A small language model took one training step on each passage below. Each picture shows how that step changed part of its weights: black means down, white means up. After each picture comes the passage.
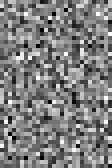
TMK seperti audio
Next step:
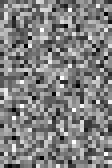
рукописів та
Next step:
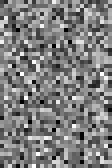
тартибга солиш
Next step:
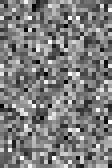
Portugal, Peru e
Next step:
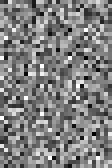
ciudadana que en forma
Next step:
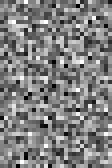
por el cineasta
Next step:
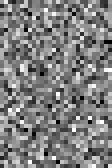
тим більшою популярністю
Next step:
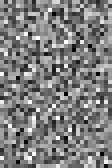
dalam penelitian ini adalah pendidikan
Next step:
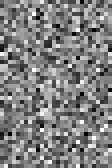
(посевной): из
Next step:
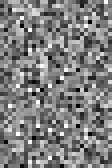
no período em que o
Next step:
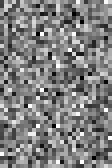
dars jarayoniga ta'siri
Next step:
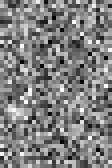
O'rtacha bitta
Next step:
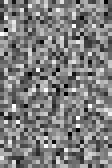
una capa de cantos,
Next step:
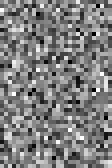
R. Allenning tadqiqotlari davlat
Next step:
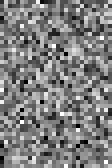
autochtoon en
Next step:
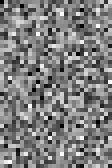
soarelui, culturi
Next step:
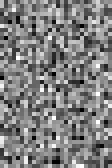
aus von der Professur des
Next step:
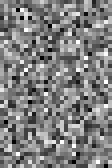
grafik tili sonini yozma
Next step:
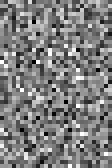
volume N° 1,
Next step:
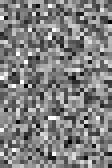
composition, character system,
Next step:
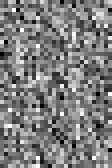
Oswaldo Cruz e
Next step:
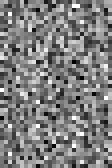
cerveaux », par lequel
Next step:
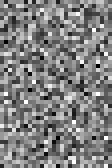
ega bo'lgan yumshoq
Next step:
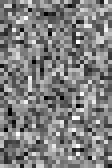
soulevé des doutes
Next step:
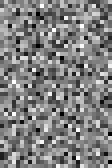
prof. (Uzbekistan)
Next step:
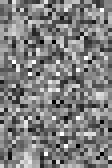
and stylistic significance in
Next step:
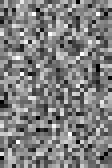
(haftasida emas, bu
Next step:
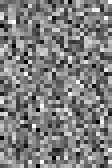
it entirely, or to
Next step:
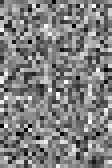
год. на тиждень),
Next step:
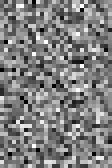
xizmat qilayotgan narsalarning
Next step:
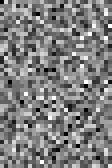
conducteurs roulent vite pour
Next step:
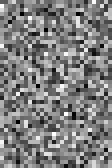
al poder, tomando una postura
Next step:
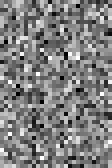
of Humanities and Social
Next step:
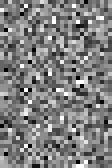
un estudio de caso comparativo de
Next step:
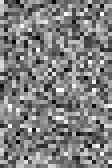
de palestras educativas com
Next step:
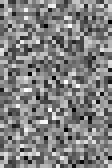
топилади. Шунинг
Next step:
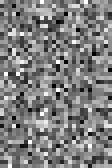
селитры проводили при
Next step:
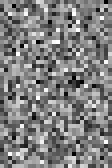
informatievoorziening over
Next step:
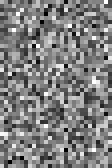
balance commerciale fut
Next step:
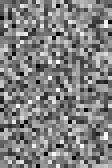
спортивной академии
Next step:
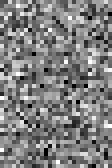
из 17 целей устойчивого
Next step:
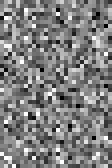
do wyszukiwarki Google
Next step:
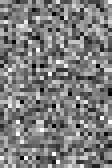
de otimizar o modelo
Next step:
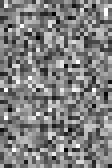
de nombreuses études
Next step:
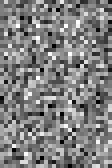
biraz önemini kaybetmiş
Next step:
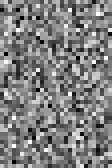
– liderman". Liderlik
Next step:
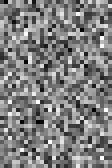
esclarecer a figura
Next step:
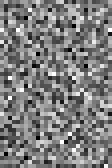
va ularda milliy g'oya
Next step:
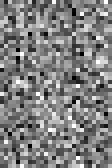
kompetentligini rivojlantirish metodikasi
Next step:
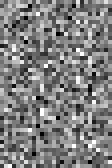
интересы личности.
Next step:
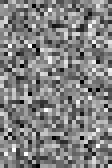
“К кому пришел
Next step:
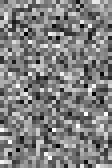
Полученные результаты
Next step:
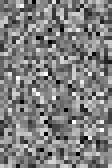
asoslari: Tadqiqotlarda
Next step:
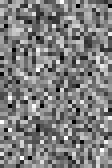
M, Khalifah
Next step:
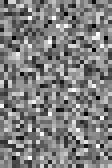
fonte originária ser a madeira
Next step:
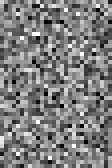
nedenle de, sistemin
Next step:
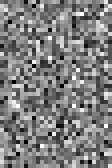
desse processo, promovendo
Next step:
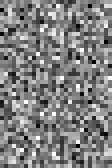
neconforme. Referințe
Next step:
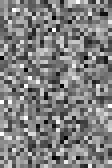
psixofiziologik xususiyatlari asosida
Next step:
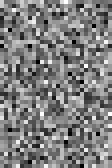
sistem, sehingga
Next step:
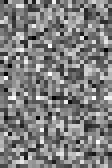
fundamental para o desenvolvimento de estratégias
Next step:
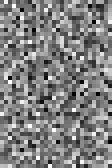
tashqi shoklarning soliq
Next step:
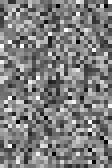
ilm-ma'rifat va
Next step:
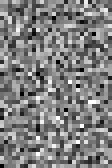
Inter education & global study. 2025.
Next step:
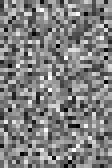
kengayishiga sabab bo‘lgan.
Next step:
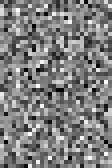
Universidad de Buenos Aires,
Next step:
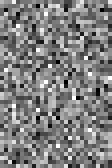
for Sight. The importance of
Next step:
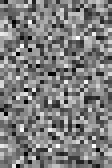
sistema de gestión de la seguridad
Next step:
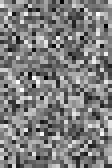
olib ketmoq, boshini
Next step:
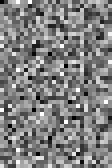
Venus con Láser
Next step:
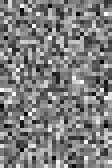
austeridade externa dos
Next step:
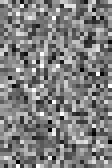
решаване на тестове
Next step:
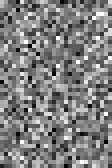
afzalliklari 110
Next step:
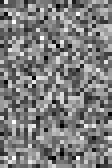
utilizamo-nos dos discursos
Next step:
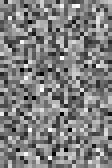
Justicia de la Unión
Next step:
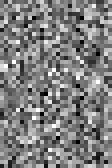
і затвердженні
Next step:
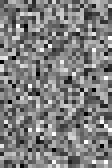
sociedade. Em seguida,
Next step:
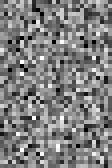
e aprendizagem com a finalidade de
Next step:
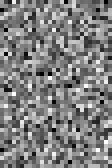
capacity to respond to
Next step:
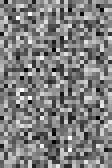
مشہور سلاسل
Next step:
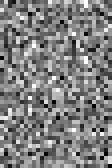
lignes au-dessus
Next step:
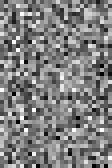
aynan shu ikki fikrlash
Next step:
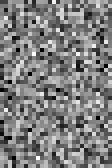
Mundial de Saúde traçou
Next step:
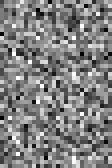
(Thanatos), responsável pelos
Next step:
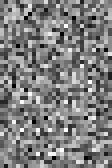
obras de interesse relevante no
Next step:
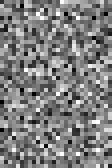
provocar interrupções no
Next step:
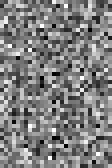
являются востребованными
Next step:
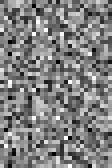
SCIENCES AND
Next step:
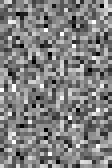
riferimento* che definisce
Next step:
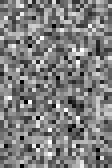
gebruikt zijn voor de
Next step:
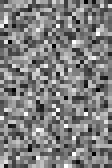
Мақолада Ўзбекистон
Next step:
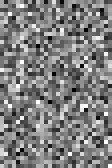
sifatida qabul qilinadi. Ular
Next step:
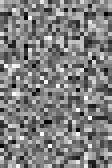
se cuenta, curó enfermos de
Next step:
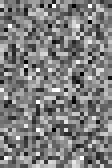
conductas de apego se ven
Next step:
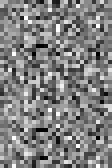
yili alpinizm va
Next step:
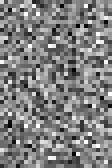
projetos de pesquisa. 4.
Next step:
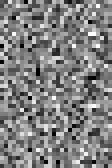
дослідження. Аграрний сектор
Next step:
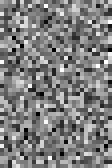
Dalla approssimazione
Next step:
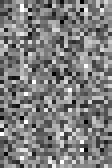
muhim falsafiy masalalardan
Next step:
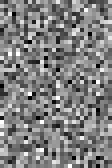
y hasta civilizaciones,
